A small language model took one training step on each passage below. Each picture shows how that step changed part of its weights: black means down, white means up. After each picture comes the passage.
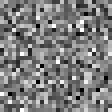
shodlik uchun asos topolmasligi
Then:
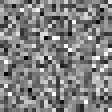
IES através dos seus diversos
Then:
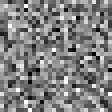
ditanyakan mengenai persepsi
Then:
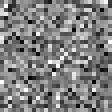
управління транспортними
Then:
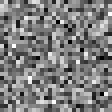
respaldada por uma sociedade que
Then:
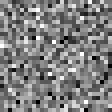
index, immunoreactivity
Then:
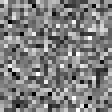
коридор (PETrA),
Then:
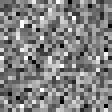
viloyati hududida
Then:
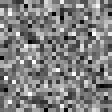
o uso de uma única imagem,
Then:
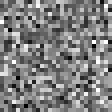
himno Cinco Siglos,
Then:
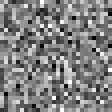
de orden, además los
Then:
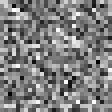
xo'jaliklari faoliyat
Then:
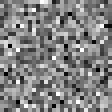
защищенности, 15,1%
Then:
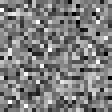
inroepen van de hulp
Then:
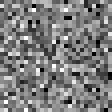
имеющиеся проблемы и
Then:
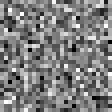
motivación de la sentencia",
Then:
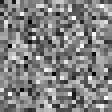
2023, verificou-se um aumento
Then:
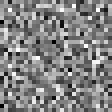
Sustentado en autores como
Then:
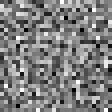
submersa”, segundo a
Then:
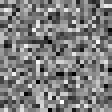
el encuadre mediático y se
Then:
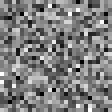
oldindan baholash va
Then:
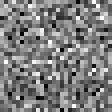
Zarnigor Mammot qizi
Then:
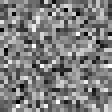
Private einschliessen und
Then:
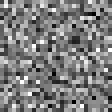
importância, buscando soluções para
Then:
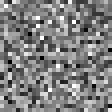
*size* berpengaruh
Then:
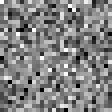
Absolut, Kantor
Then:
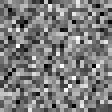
La Bella S., Mauro
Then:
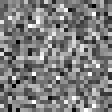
zamon raqamli texnologiyalarni
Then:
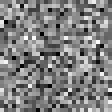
активный гормон T_3
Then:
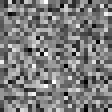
утратой меланоцитов и
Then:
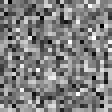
y las estudiantes de 1er. curso
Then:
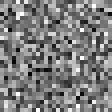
se reconoce en la interacción entre
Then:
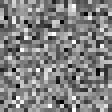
TS Kammer 1 1/1
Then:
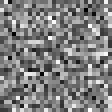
orqali o'quvchilar hayotdagi
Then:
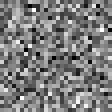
Всемирной торговой
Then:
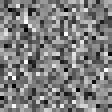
dos alunos podemos dizer que o
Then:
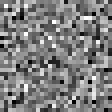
role of culture in the family
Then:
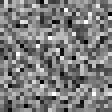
Et la centration sur
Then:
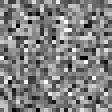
razmatranje širih
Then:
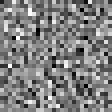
sistema. Os compostos utilizados
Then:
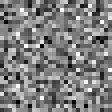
formación archivística,
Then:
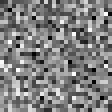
M Schell, Saša
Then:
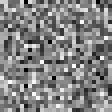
típicas da paralisia
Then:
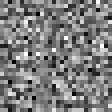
muhim ahamiyatga ega
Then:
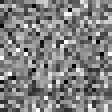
на свет приблизительно в
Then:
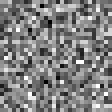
em seus versos e estrofes.
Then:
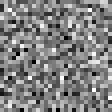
гостей країни з
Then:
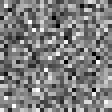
будет малоэффективно
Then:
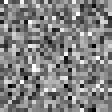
ensayo de mecánicas
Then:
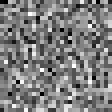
va amaliyoti. Darslik –
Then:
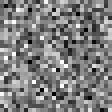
dawlar sıyaqlı
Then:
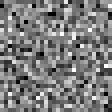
of a people: From function
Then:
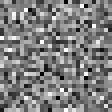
occurs by borrowing international
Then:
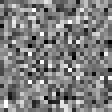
глобальных центральных
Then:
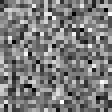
M.M (SamDAQU),
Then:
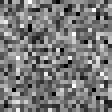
To‘plam yoki kortej
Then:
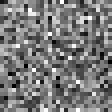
nazorat bilan bog'liq.
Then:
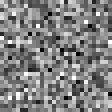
oykumenaning (40
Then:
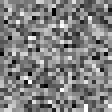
федерального конституционного
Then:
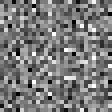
- talabalar tomonidan ishlab chiqilgan
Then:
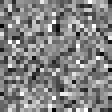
також «вік пацієтки
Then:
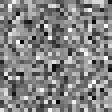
в своем классе.
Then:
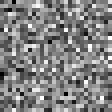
an die Bedürfnisse der
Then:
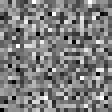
अभ्यास करत
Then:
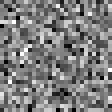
bu jarohatlarni oldini olish
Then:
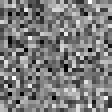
Jayhun madaniyati,
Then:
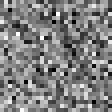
Sangatta Utara,
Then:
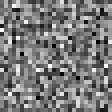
byť významne
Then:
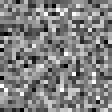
Apalagi era revolusi industri
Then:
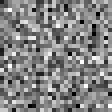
інтернет-конф. (24
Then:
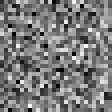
fikrimizga toliq asos bola
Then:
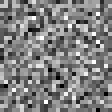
the lungs after oral administration of
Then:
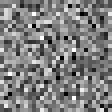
lekin ayrim fonetik
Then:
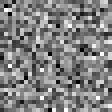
організаційні механізми,
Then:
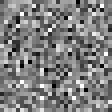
[2]. Напротив, за
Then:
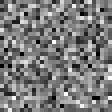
Lützkendorf, and
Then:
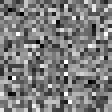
importante evenimente ale anului
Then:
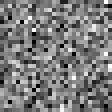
дошкольного возраста
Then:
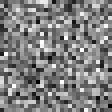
в будущем показывать
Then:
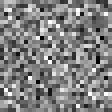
história de vida de T., antes
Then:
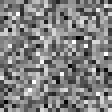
berbagai macam aspek
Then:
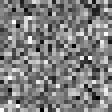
hisobidan erishilmoqda.
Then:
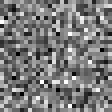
bog‘lanishli nutqni
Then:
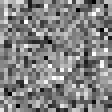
eles os da universalidade,
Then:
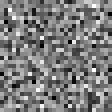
e as principais intervenções e
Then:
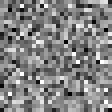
многовековые тупики
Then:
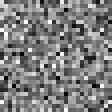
Italia Giuseppe
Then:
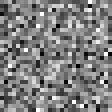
даврида қарийб 1000 та
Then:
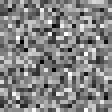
кривої лінії l_2
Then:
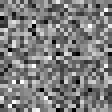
користувачу самостійно
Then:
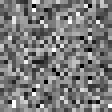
ФРУКТОВЫХ И
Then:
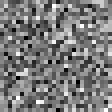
на концепции открытых
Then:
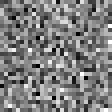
akurat, terkini dan dapat
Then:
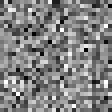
ansambllarining vujudga
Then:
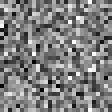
im Unterricht DaF. –
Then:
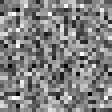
"bo" yoki "bobo",
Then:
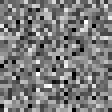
de material, de ce nu din
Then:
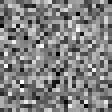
до яких автори відносять
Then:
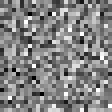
yaratish uchun yangi imkoniyatlar
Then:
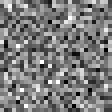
продолжительность жизни всего
